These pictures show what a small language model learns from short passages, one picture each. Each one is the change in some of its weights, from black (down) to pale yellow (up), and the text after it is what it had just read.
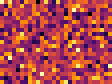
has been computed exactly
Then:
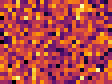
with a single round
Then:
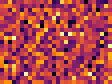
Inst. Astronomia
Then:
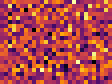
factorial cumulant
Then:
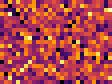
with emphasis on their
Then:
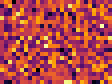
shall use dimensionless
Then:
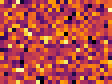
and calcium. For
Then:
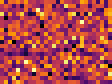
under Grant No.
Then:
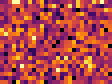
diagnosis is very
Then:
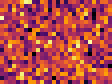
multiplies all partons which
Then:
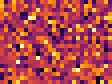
less. Thus, the
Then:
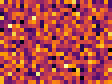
students G.O.
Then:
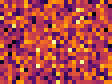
Mato Grosso do
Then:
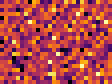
flavor decays. For
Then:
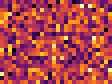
de África).
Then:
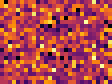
Per Year MW
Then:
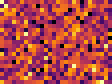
\end{equation} By
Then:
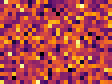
boson fields,
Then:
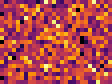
and contrasted with each
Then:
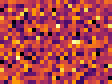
бурч. –
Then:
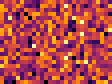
These parameters are determined by
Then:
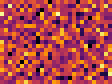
Yusuf qissasi
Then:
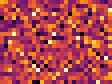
obey this condition
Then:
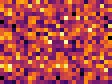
environment in which and through which the
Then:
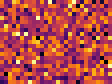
imperfections of the
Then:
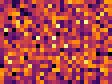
gravitino, while the
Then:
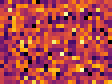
to reach a near
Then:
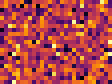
V., Molnar,
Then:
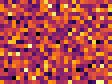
S10 (see File
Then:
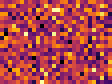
a last convolutional
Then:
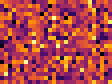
Commitment Management
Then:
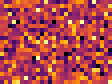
aggregate on
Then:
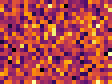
⁸ Kuzmin,
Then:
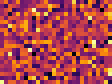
JACK audio
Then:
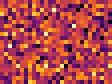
we develop an efficient
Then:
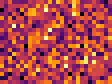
homes as if they are
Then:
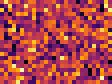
produced by radiation
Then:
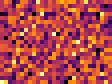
inflammation. The
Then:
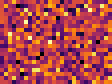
of elements that have operated
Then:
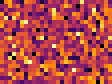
and Dr. Carl
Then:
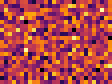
the era of fake
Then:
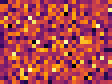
to post-natal
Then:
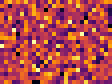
Based on the concept of
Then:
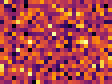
iyun oyining
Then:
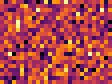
invasive species,
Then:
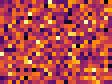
complex amplitude and
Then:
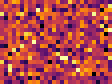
No. of acid
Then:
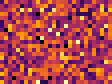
turli sohalarida
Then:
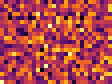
(sLCA) present
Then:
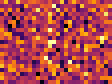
and maintained for 210
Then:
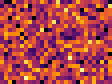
disponíveis para
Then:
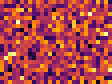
vakillari o‘z
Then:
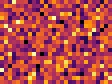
such situations, where the
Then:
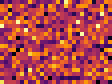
muscle, which results
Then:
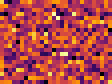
structure, Class 2 -
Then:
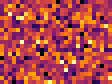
subsequences. In
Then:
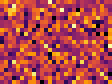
detail. Since
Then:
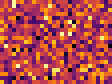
Konstruktion und
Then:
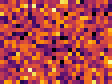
as an efficient tool
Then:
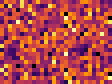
at lower temperatures
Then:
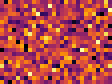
and research: KMM,
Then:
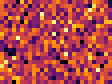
by singular ones,
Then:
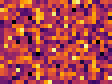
\nonumber\\ &&
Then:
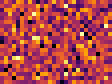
type detecting device
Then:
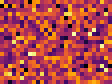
determine the case or be
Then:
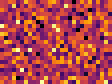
скорост на
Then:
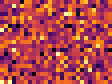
industry is driven
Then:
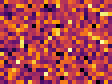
in their measurement, and the
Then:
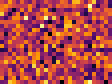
the performance of the overall
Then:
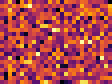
of new knowledge are
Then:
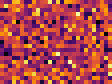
layman. Both
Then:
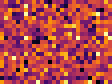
number of adparticles,
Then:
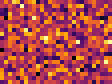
and discussion Table 2:
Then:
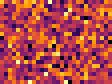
frequency (where the
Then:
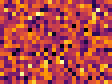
given their particular genetic
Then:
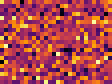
methyl ester
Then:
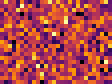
the zero-mode
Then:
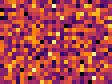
of our device at various
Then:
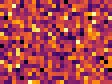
remainder of this
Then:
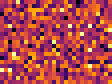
NIVA, op
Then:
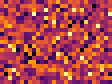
phases and their transitions
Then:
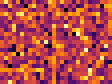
total consumida por los
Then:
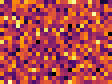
-- fatty amino
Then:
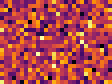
mdo Tibetan
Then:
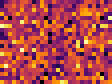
to teach children
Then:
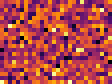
G. Organizarea
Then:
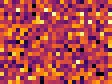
Hirschi T.
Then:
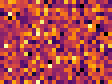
the density of water,
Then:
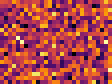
an accuracy of up to
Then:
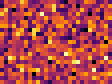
us consider the resolvent
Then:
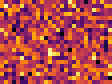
elaborate evolution based
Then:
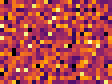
como estrategia para
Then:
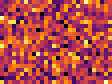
IDA marble
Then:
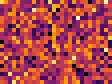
define the longitudinal
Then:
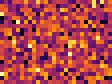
syarat wajib
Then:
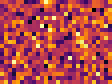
largement mise en
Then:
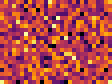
ma`lumoti va
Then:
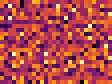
The landing mass depends
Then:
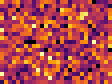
quarter sections.}
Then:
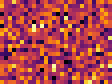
ring-shaped design
